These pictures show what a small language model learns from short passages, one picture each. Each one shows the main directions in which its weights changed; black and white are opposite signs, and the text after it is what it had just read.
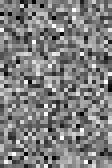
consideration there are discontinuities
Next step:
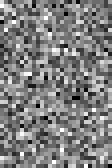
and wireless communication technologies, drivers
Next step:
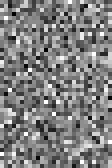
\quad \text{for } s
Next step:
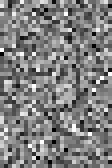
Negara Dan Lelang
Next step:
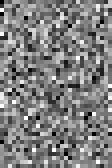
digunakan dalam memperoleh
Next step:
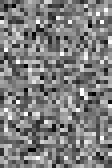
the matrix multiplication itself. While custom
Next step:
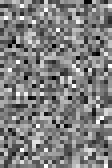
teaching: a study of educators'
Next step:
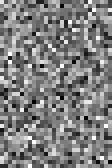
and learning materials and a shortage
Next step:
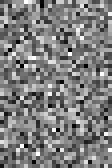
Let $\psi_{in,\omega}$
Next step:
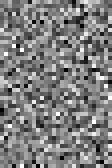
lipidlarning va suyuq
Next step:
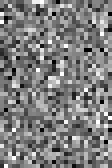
examples with $N=2$ and
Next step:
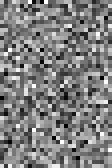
ёки ундан
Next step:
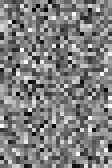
katerega od produktov
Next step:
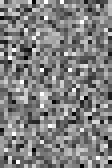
natijalarni ta'lim
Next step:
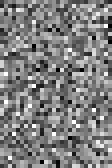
plaster casts were made
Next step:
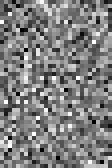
by the ratio of normal force
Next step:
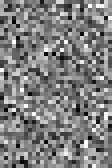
\frac{\partial \ell}{\partial
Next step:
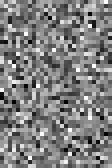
that affect dairy milk
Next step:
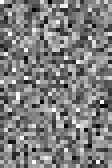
students [8]. Though this model
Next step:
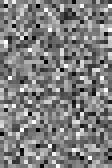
could not be completed in time.
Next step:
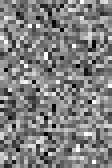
fulfilled when the concentration of
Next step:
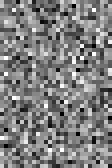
Watch SE, Macbook Pro
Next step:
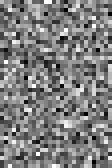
the Russian literature in a context
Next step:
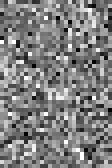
vacuum jacket in the bore
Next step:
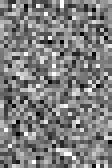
commutation relations one obtains the
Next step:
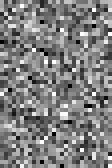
mind mapping was found to
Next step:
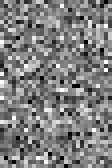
do not give any new information. They
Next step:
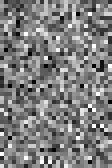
the synthesis and characterization of
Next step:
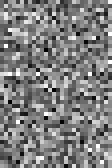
change is shown in Figure 8. The
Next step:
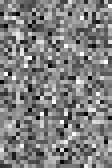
что никто до него
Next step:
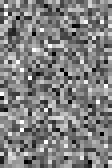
plot in a story. In
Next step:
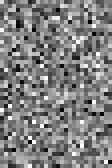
va ruh tushunchasi
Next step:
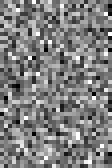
have a high IPP. A
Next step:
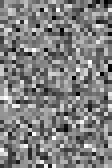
painted the Prague
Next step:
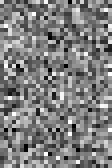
STATEMENT None of the
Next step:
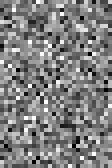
(which actually means the state
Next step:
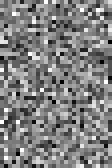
theories are \vskip10pt
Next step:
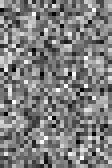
applied to oil & gas
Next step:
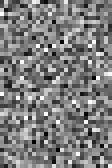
TCPS. Second generation has
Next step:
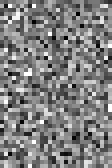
corresponds to a friction
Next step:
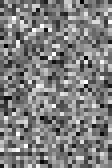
independent constituent quarks but of
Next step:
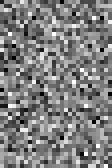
comprising different mol% of LTA
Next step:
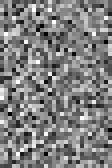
of the Smoluchowski
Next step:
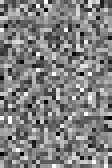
(Vario PYRO
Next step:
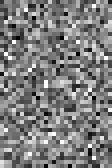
qualitativa, com intuito de
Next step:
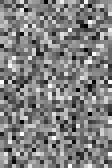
SK, Harding A,
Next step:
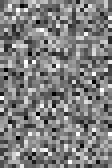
the model's strengths and the impact
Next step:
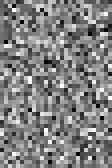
Larson, 2017^d for
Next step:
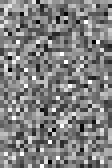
limit of small amounts of added
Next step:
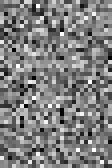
Surgery and Titular
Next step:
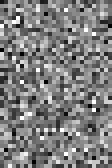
Sumatera Utara
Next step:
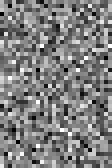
(dataflux) --
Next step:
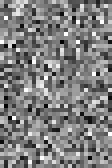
the specifics of the accretion
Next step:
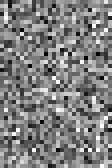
% If all $N$ click
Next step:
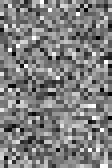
would depend on $\boldsymbol k$
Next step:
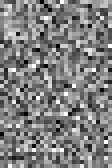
present this form of QFI in
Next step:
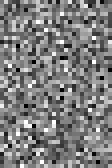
model for Darkstrand
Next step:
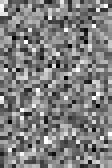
z jednoczesnym
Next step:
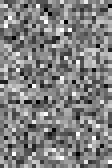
to the adaptability of educators.
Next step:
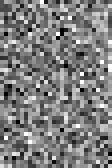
labelled with their name,
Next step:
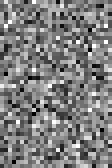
NLO}$ clearly deviates off 0
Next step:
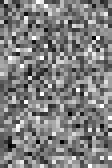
for the pattern by random deposition.
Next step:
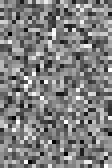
diz respeito à grande
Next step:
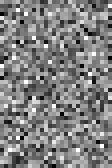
Amaro *et al.*
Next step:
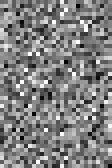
who wants to get to know the
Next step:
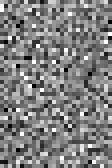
phalanx Hallux crush
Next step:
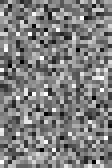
a simulation is constructed with modeled
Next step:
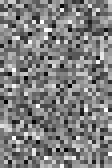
erkin fikrlash, bayon
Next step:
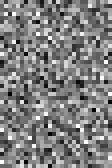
scale in the case of initial-state
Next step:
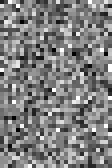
a comprehensive analysis of the current
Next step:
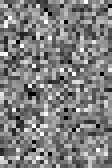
to the real data samples. The above
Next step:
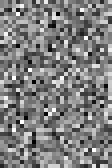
xarajatlar bo‘yicha
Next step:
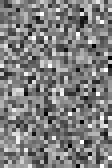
Biochemistry, Ruhr
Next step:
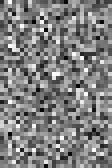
va biologik xossalarni
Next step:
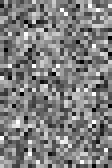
the highest emigration probability, likely
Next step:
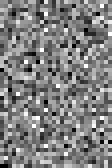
\vdots & \vdots &
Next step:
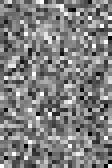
the macroscopic response, but also
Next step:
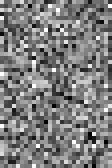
shows a general agreement on extra government
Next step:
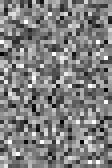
є цінністю,
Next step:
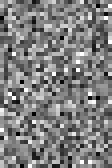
ниједне класе
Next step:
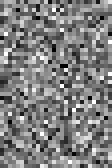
beloning aan de
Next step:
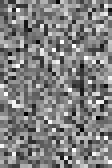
reaction mixture allowed to stand
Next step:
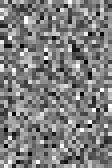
\subitem The statement is not
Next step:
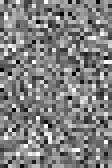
option since audio data was the
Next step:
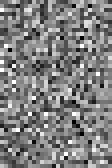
namunalar keltirilgan.
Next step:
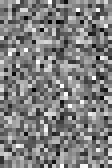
intended for Oblomov,
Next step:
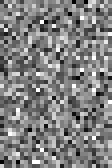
profile of government. For example,
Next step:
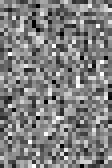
negizida saylovlarning davlat
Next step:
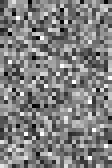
knowledge about complications is echoed
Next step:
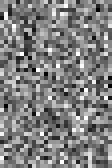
Sófocles con
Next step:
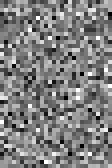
Dagon University - Radana
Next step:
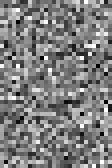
А. В. Совки
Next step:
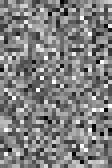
answer again is known: there are
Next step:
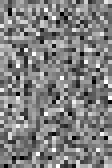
Nymphalidae OR
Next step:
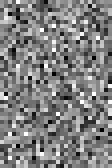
as early as 30 min after the
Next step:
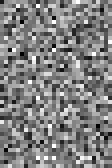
prefeitura e próprios
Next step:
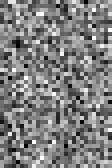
is determined by the power law:
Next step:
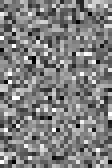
glob.* [Internet].
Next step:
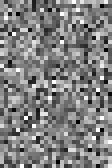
very low LR when it is
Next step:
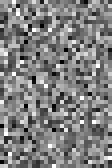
Competing Interests: No
